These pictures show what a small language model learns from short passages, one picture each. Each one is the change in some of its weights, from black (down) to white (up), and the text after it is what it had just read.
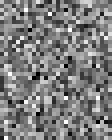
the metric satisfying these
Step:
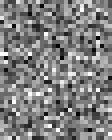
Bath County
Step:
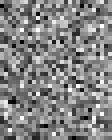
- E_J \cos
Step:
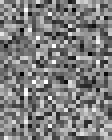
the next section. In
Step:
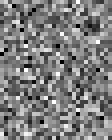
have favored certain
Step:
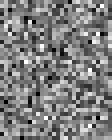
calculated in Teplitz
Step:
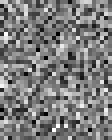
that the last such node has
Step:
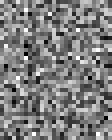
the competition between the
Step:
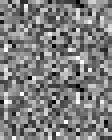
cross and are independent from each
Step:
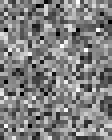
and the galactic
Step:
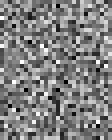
However, the nature of the
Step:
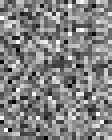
S}{\partial \epsilon}
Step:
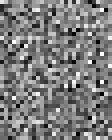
\prod_{q \in
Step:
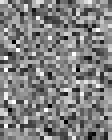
be transformed to produce the
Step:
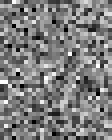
motion of $\phi^*$
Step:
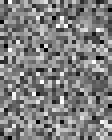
{\it Science\/}
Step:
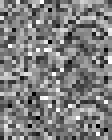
probability density, in which the
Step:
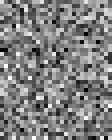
physical activities.
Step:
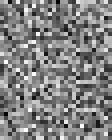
more involved analysis of the
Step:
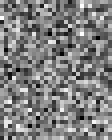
Precision measurements in the
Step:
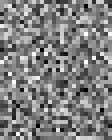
of high-mass,
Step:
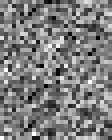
are linked with
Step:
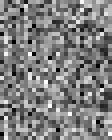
fields are important. To our
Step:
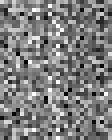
\end{align} For
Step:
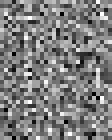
completing the proof.
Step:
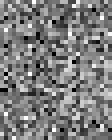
on opposite sides
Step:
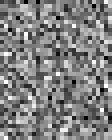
shift of magnitude $
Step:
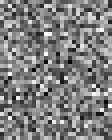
really SNR, and
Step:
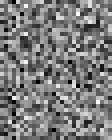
or decay is \bea
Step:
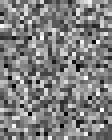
of a satellite
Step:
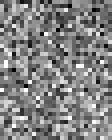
Sample is pumped
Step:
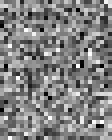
%effective. }
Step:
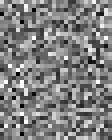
describe the reflection of the
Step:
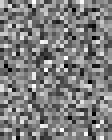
price and price
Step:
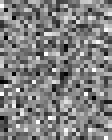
measurements; and (c)
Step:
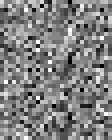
controls the exchange integral in
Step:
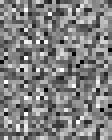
the class of the given graph
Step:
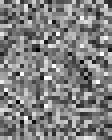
information of the resonator field
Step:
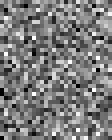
& \longrightarrow &
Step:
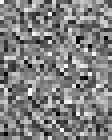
a result, it is possible
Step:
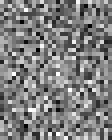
as an internal negative pressure,
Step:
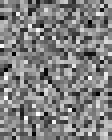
probes are realized with
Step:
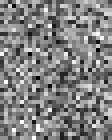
from the adoption of
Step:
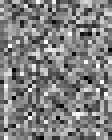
bulk GaN, we
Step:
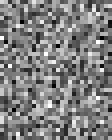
so forth. For
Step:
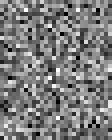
as in the previous case,
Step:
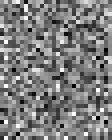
loop expansion grow with the number
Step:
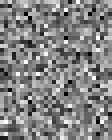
The bonding state is
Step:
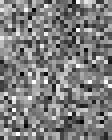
is a threshold. For
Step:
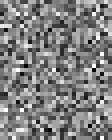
of the topology of the
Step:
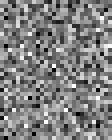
quantum wire and the direction
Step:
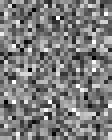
were superimposed to the
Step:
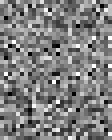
convolutional generative
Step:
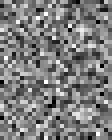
gluon system, which
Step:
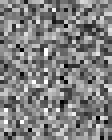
component of the event. In
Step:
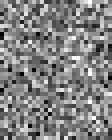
of the pulsar's
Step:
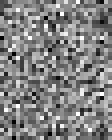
particular virus. In
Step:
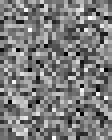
as the wavelet domain).
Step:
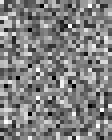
Metallic components will
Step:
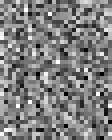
the following linear growth:
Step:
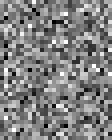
on electronic properties under the
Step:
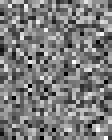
estimate we have not found any
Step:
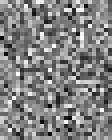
be a four-letter
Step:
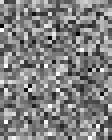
contrary, if
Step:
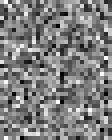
that this dust-like solution
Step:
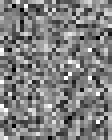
spin gauge interactions for matter fields
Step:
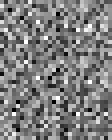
that are reported herein
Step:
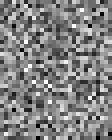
of Japan. We
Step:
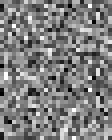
for different TMs.
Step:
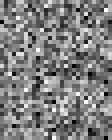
process (Fig 1).
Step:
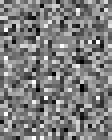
In particular, during and after
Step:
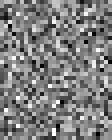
different-species bosons
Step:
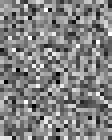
operator). Inserting the
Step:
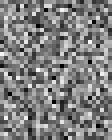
of TWA 5A
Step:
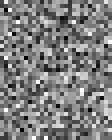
with caution. For the
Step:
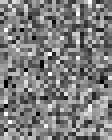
in order to be presented if
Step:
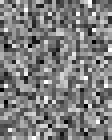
the toy universe,
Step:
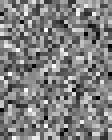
of evolved stars,
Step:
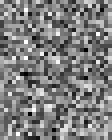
the timescale for cluster
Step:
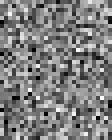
to the hypothesis
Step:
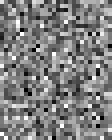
m Telescope at
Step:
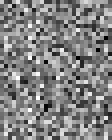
feature extracted from each
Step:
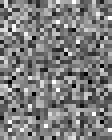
suggest that the dominant
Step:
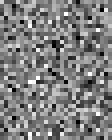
importantly, starting from
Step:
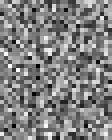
used for the correction of
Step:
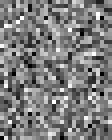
FRC curve for previous
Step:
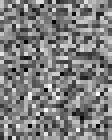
supersymmetric states and the
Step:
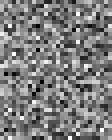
and is only a weak function
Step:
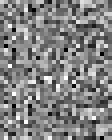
stand for the integral
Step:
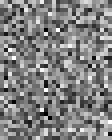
understand communication patterns
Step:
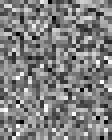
formation of the dark star.
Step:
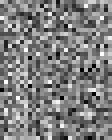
A key in the search for
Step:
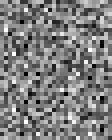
output feedback according to
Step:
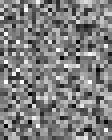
basis the decomposition of
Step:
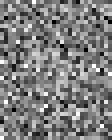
once}. After
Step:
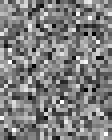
is high enough to undergo
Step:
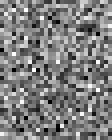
the Fig.2 while the
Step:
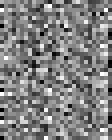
$L$ is defined as
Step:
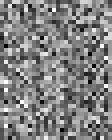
summary of the statistical
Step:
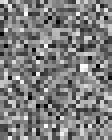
that in each debate
